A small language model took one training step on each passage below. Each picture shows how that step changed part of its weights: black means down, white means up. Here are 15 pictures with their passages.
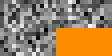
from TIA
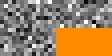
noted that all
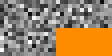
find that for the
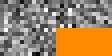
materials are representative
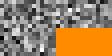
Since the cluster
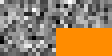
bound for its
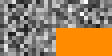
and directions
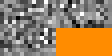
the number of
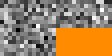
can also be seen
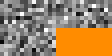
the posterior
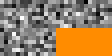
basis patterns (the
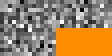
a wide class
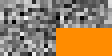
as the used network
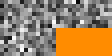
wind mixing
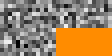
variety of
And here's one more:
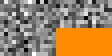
adds cost
